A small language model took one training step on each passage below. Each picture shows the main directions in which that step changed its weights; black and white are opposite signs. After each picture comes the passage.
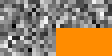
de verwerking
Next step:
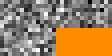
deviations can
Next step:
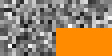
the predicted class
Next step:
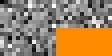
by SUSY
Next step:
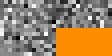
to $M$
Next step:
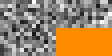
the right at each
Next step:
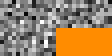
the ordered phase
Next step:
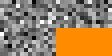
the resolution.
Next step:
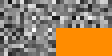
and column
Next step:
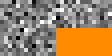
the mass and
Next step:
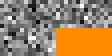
\] and so
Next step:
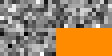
elementary functions
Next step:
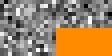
having to
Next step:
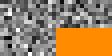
those of pure
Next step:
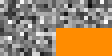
this section, we
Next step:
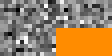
$T$ by
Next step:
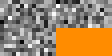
to 1, the
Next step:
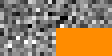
da energia
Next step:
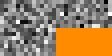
some practical
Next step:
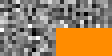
of limited
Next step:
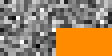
be masked
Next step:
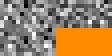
et al.
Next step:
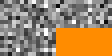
a belief
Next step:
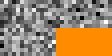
scale and shift
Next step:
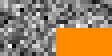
relation are higher
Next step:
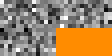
an unknown
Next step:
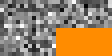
not depend on the
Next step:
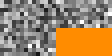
E$ is the
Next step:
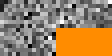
is replaced by
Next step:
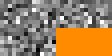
an elastic
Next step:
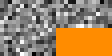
to have fast
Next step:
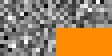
The rational equation
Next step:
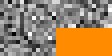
and third
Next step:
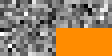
the topological invariant
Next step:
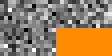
CB contributes
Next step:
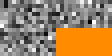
influence from
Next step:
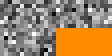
to extend this
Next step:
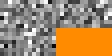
solid wall
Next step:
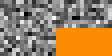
freeze the
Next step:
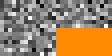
respectively. The red
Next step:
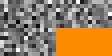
Wang and
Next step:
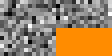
this model is
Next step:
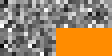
quantities. In
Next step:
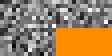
by symmetry of
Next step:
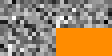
for fields even
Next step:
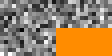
transverse field.
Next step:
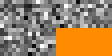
de investigar
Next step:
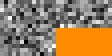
describe the
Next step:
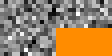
A\}$ should also
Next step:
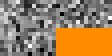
University of the
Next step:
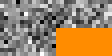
restore the initial
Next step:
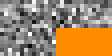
neutron star);
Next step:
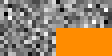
\item The
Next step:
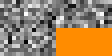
in the CP
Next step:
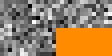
subgraph being a
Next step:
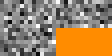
C$ if,
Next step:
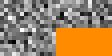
The Schubert
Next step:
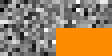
is used to
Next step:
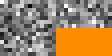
function $$ \widetilde
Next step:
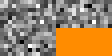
polarization, near
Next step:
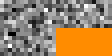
\times V$,
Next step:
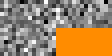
N'$, that
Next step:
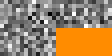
usual on the
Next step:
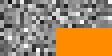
and we showed
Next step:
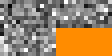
show that for
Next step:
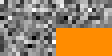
applications) conditions
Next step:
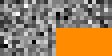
bit state from
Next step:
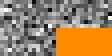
(see Chen
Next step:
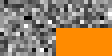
operator is bounded operator
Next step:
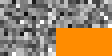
the lemma.
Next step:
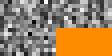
complexos com a
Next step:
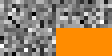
PSub is
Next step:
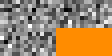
of generality we
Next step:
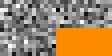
that is the
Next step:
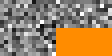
its image. The
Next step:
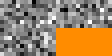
the elements according
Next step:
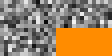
anak dan
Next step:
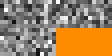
se está en
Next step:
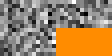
subject in
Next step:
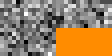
in the most compact
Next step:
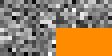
(b) the
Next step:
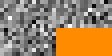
landen van
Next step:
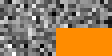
to be optimized
